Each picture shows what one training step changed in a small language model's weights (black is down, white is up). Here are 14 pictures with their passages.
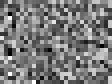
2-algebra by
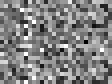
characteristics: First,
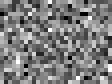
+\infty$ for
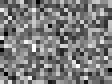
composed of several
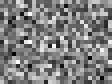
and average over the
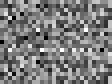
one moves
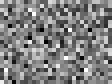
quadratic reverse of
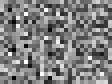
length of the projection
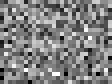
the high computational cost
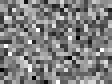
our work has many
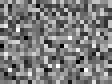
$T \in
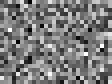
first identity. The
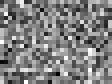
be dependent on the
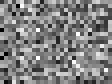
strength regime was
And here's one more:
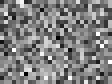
be less efficient than
